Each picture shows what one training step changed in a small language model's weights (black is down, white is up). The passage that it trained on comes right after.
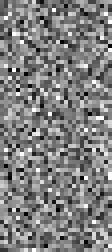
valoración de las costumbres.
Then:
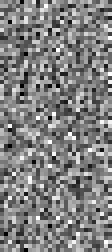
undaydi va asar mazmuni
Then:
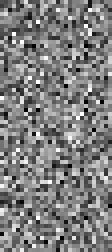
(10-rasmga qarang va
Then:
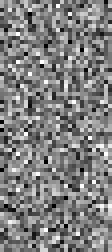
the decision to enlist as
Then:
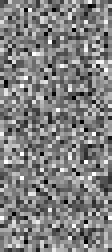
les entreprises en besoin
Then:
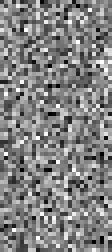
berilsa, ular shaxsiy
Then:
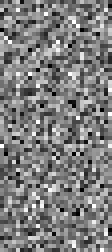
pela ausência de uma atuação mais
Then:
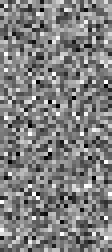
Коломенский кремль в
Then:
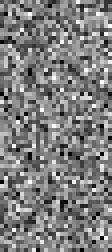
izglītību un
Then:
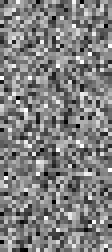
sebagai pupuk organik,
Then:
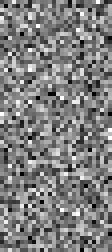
pelo IEPHA-MG,
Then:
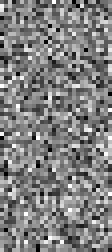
bentuk seni lainnya.
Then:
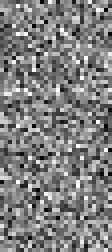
экономики** Применение
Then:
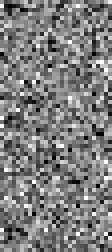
bo‘ladi. Talabalarning
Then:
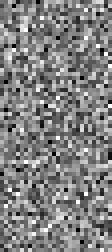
con poca variedad de activos o
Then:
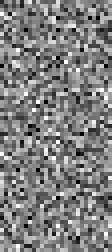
Г.Б. Финансы:
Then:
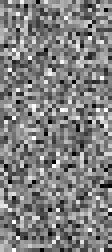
medicinais utilizadas no tratamento
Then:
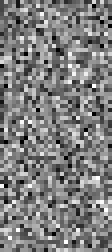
w kierunku Nowego
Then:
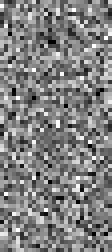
тиску в порожнині
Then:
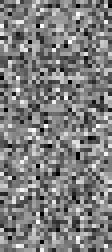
[...]” pois não tiveram
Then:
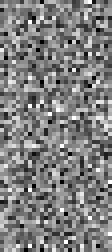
ein wichtiger Bestandteil
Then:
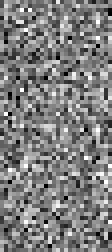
2 km lungo le tre
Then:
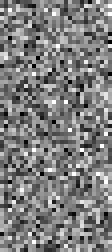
Primária à Saúde do
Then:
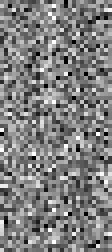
împărtășite și,
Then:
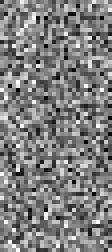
прогнозу відновлення
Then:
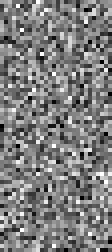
Clube de Juiz de Fora
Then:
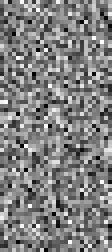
che economico. La voce
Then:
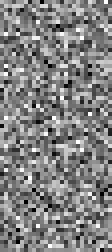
que muchos programas de
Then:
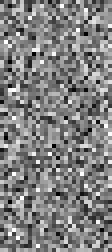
darauf nehmen, wie
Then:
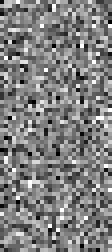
capitaliste par les différentes
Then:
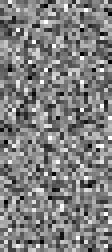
qutulmoq uchun, o'z
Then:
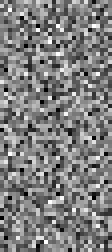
seçkin, kavramı
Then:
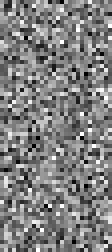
Shuningdek, Julian
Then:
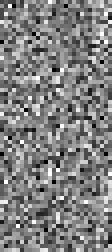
Üniversitesi Sosyal
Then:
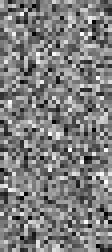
ilgili istatistiksel
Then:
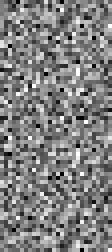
адабиётлар: 1.
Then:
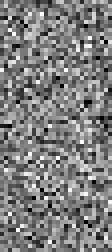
11 July. Available
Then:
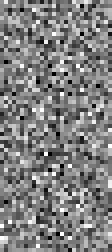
von beschreibenden und
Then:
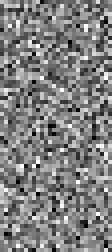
bo‘lgan munosabat turlicha.
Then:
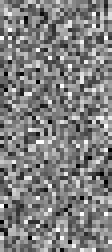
Reviews of Evaluation and
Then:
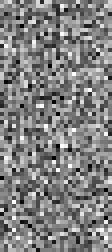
hij de onmisbaarheid
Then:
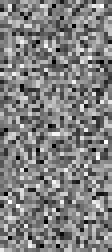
ҳолатларда юридик
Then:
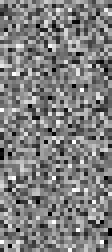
характеру роботи
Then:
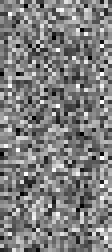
Tiulieniev), що
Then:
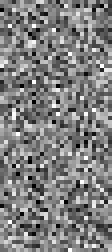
С.Б. РОЛЬ
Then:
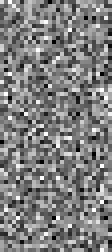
qiladi. Usullarning qiyosiy
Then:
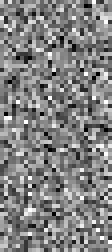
giochi di ruolo e
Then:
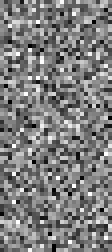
soʻzlovchining adresat
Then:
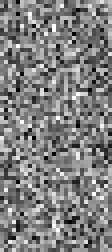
зміст у контексті
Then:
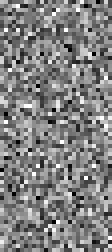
saúde sexual e reprodutiva
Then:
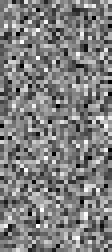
Rossiyaning Markaziy
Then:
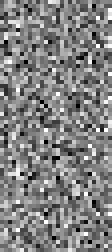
формирования познавательной
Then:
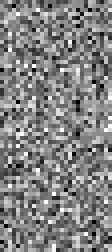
ва перронлар тўлиқ
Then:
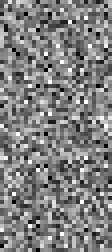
em Ciências Jurídicas
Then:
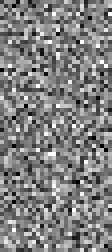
жойларда кўп ўсади.
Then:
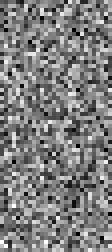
borgan, u yerda bir necha
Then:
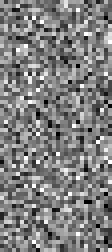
políticas organizacionais internas que
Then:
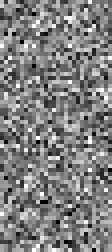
qobiliyati sezilarli
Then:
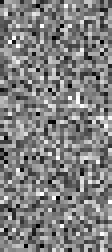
psixologik tiplarda
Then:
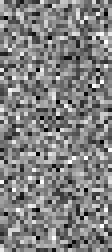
berpengaruh terhadap
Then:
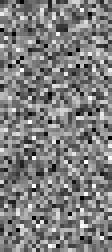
econômico provindo de
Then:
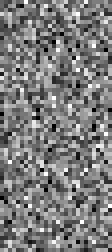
ishlarga sarflanadigan
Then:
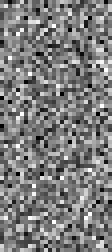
QURBONOVA –
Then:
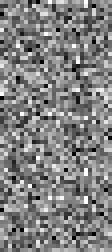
Становлення суспільства на
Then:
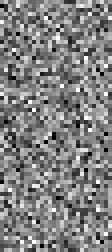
культуре. С учетом
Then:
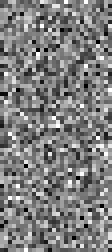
kompetensi jurnalistik yang
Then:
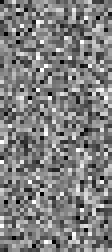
SJ, Beune IM,
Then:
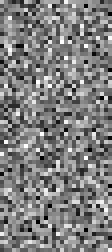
lirik bahwa mata merupakan
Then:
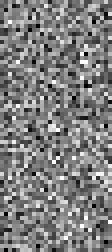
HR management of a company
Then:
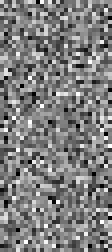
unidades, acompañado de la
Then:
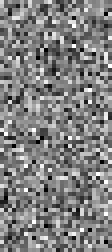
in portrait photography
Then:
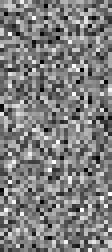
необхідно зафіксувати
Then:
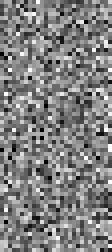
valores e questões que compõe
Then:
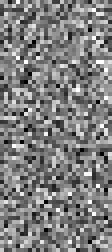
ovqatlanish ruhiy
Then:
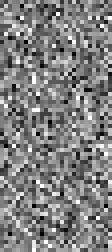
são chamadas de fissuras
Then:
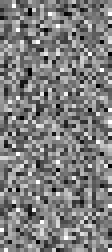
elemzésére eltérő
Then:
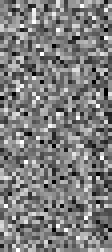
зброєю. Такі
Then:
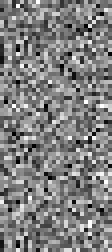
goed mogelijk
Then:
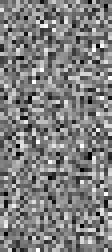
superdotação, necessitam de
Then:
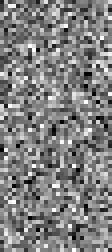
y responsabilidad. Es por
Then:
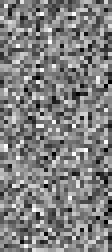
в умови північного
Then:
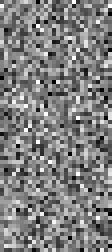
sobre la base de tensiones entre
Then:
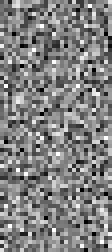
vaqt parchalanmasligi ularning
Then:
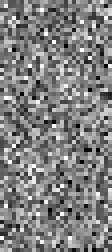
tarqalgan bo‘lib, ular
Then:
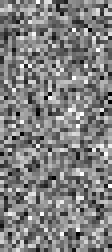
Tuwaang: Pagdalo
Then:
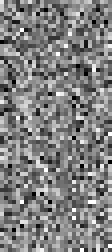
desde la plástica va a
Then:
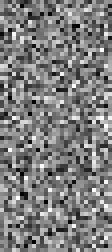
yo'l qo'ymaydi.
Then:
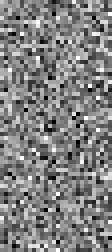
promosi situs judi
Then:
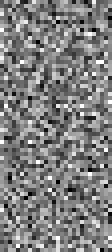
terra dos corações amados.
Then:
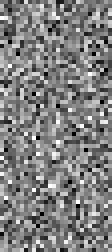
образом, физиологический
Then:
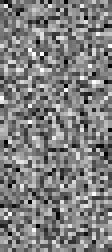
por Alcides e localizada na
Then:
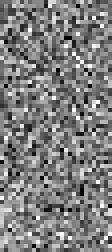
fibroblast growth
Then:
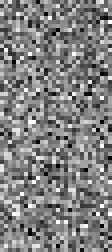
del fabricante para que el pico
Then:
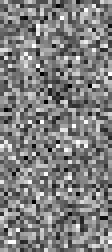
terkait pertukaran data dan
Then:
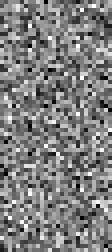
anglatadi - bu alegoriyaga
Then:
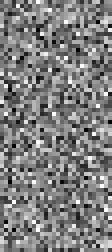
troisième axe se
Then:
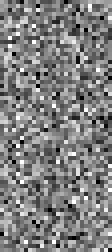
ефективності відновлених
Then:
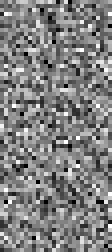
que o período chuvoso se
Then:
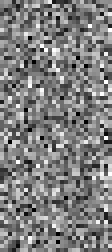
yoritib berilgan. Milliy
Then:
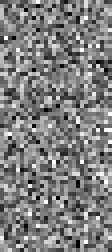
этади. Бир гектар
